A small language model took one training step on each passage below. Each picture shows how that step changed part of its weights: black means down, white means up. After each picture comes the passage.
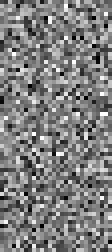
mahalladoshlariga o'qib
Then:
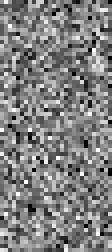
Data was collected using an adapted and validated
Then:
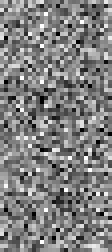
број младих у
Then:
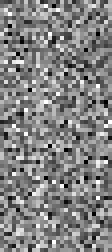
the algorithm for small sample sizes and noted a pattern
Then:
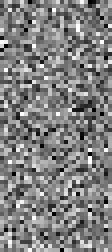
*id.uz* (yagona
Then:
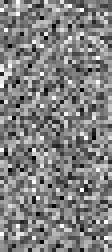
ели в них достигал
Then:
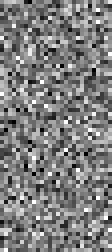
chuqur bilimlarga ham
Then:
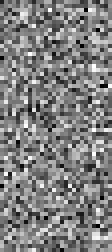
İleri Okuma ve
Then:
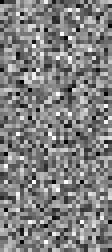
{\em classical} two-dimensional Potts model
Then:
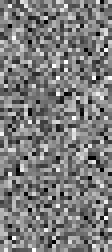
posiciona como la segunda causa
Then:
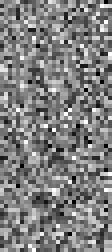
marta linterlash kerak
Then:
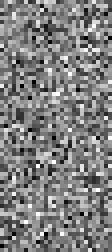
quarks $u$ or $d$.} and
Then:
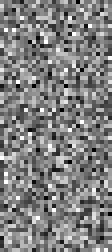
vs $L$ can be identified through a fit
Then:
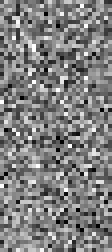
yöntem de öğrenci ve
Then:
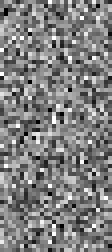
system, the basis of which are the Universal
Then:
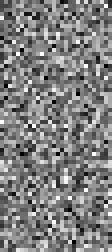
fomento- regulación- Sistema de
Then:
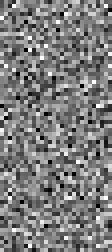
Keywords: Service Sector,
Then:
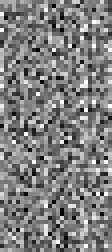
формальної освіти до
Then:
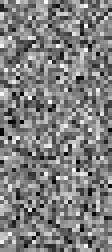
can also increase the favorability of
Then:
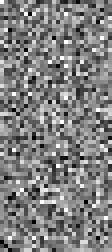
Instituto Valenciano de Investigaciones
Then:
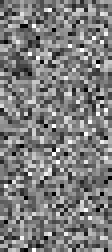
dependence on $(k^2,k\cdot
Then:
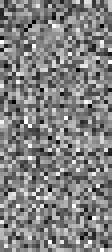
and understanding the longevity of
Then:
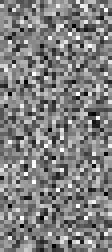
yang ditampilkan dalam bagan
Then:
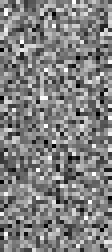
number of storage roots per plant while
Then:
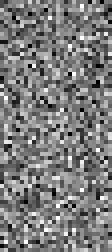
contrary, if $a = b = 0$,
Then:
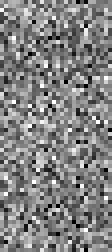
PI and PIR Controller in
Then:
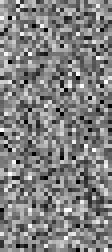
stream must be delivered to all
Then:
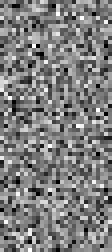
these ultrasonic waves are reflected back
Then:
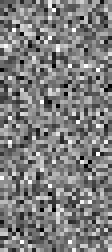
$a$ is the lattice constant, and
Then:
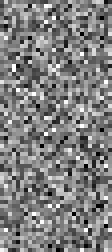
Israel, the social science sector is
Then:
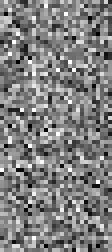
of the interface aspect. The metric of coverage
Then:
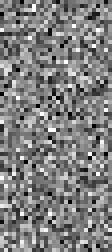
the user defined the threshold examine the number and
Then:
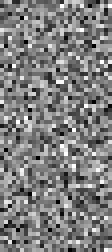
of 85 year lifespan there are
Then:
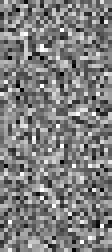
dei Seminari internazionali di
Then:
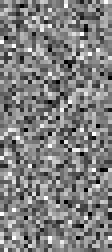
in person, while his representations were inspired
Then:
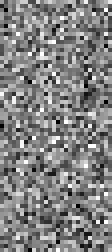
20 and 74 coming from a variety of
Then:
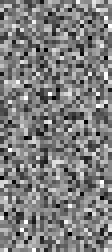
sabablari va unda Turkon
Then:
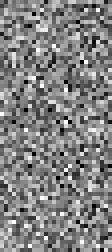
in Zuman and Kawu communities said the
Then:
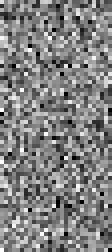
A qualidade sensorial da aguardente é
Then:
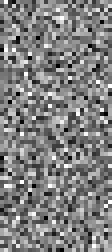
We scan each knob one-by-one
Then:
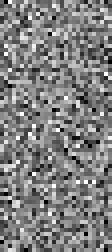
de technologische mogelijkheden
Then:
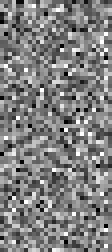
Star cluster formation is a major mode of star formation in
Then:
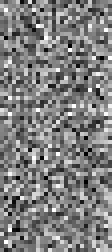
qatiq; tomizg'i,
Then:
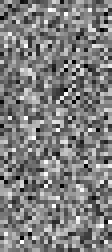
motivo de mi sexagésimo
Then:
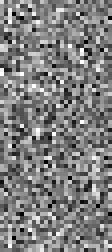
+1,261.60 Secondary paper for
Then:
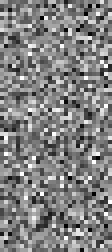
kekasaran, sudut
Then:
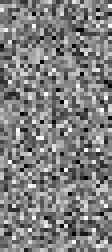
«mathema» so'zidan
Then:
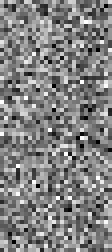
COVID 19. Trata-se de uma
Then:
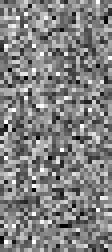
results, key information turned out to be
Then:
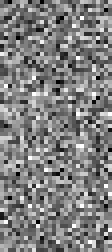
davomiylik fazasi va uni
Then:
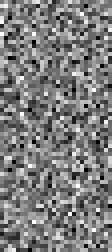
de levantamento e o custo da
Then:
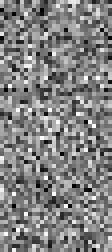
blackberry juice. *Innovative
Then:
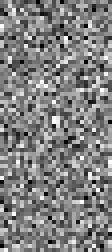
oblique and direct inguinal,
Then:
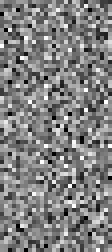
de intervenção que objetivava a
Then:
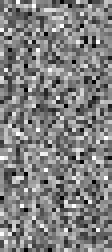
the events and uncertainties of 1688 could certainly have
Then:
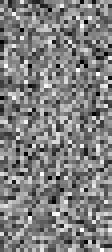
induces a shift of the Fermi momentum
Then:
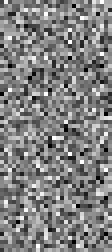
B., Gontcharov, A.,
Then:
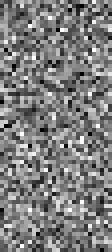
in their professional activities should be different: -
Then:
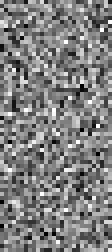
we forecast up to 2025, and then
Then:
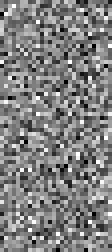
пока вы откладываете
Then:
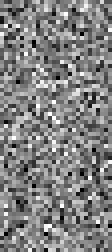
methods such as fusion and spot
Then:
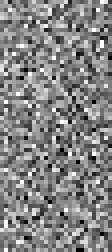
به صورت قشری
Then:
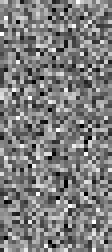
the limits obtained in supersymmetric theories also
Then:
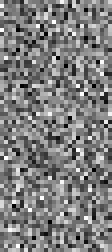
from their local forms of response to the
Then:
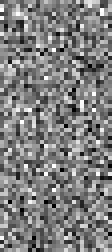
do not use graphs due to their complexity.
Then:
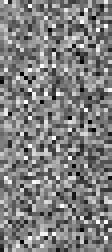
لاختبار فرضيات
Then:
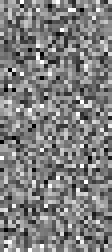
distribution variance. The M factor explains 50% of
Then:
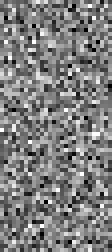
with standard NPE. We use the
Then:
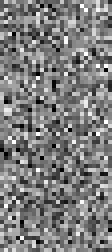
набуває питання
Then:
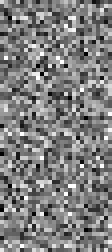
исследования смесей, с
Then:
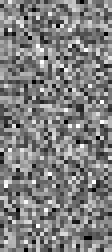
there can be found tendencies towards this.
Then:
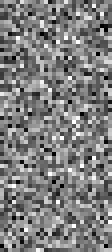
\end{align} Where the average is over space
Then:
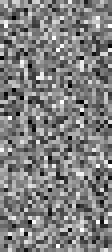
los síntomas y lesiones
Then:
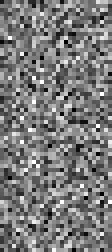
oziq ovqatlar va
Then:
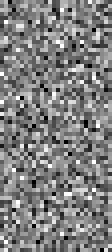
study of impoliteness has become one of
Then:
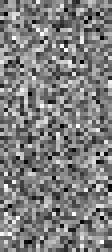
ornamental tree due to its unusual
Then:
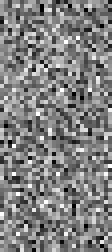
diagram \citep{BPT}. For the further
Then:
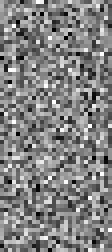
dominance, and late time behavior governed by the
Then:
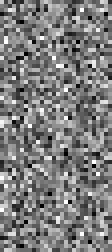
the numerical grid, the degree of
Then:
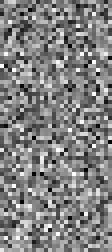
fully polarized in $z$ direction as
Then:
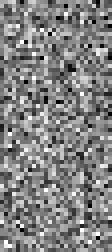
the topological characterization, finite system sizes with open
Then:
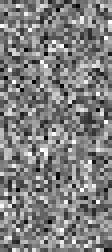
the upper part of the Virgin's head
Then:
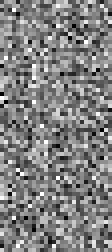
zamonaviy sanoat
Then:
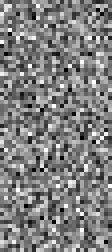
wet lab practicals with a virtual
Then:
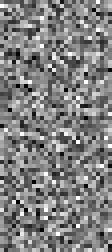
ижтимоий хавфли
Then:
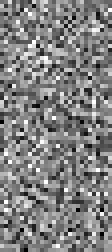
Жондор туманининг
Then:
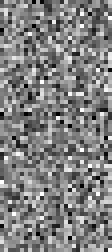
$\alpha$ we take ${\nu}_{\alpha,
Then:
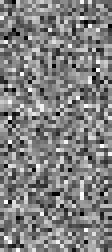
not hemolytic at 15 °C.
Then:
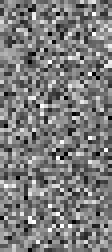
complex multimodal interactions online. In this
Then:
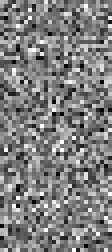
type (HR 2.51), positive pelvic
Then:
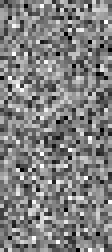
we filtered out `hot' Focal
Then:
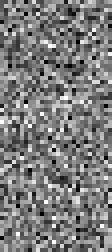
will replace the i -th component of the
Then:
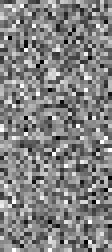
the letters one by one. Most learners,
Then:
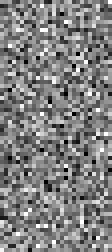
center network. While latency and packet
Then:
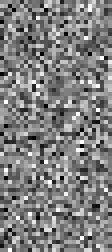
Студентам предлагается
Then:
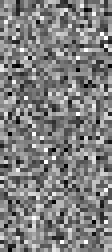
1 dalam pembelajaran
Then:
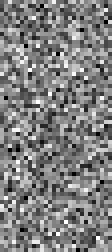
to proteins with crosslinks, tends
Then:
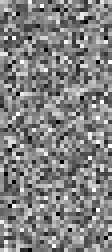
related teaching language, approaches and learning
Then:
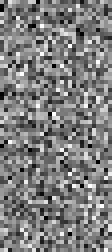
sustanciales dentro de las
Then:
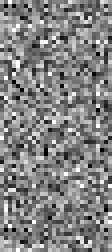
disinformation. Denialism,
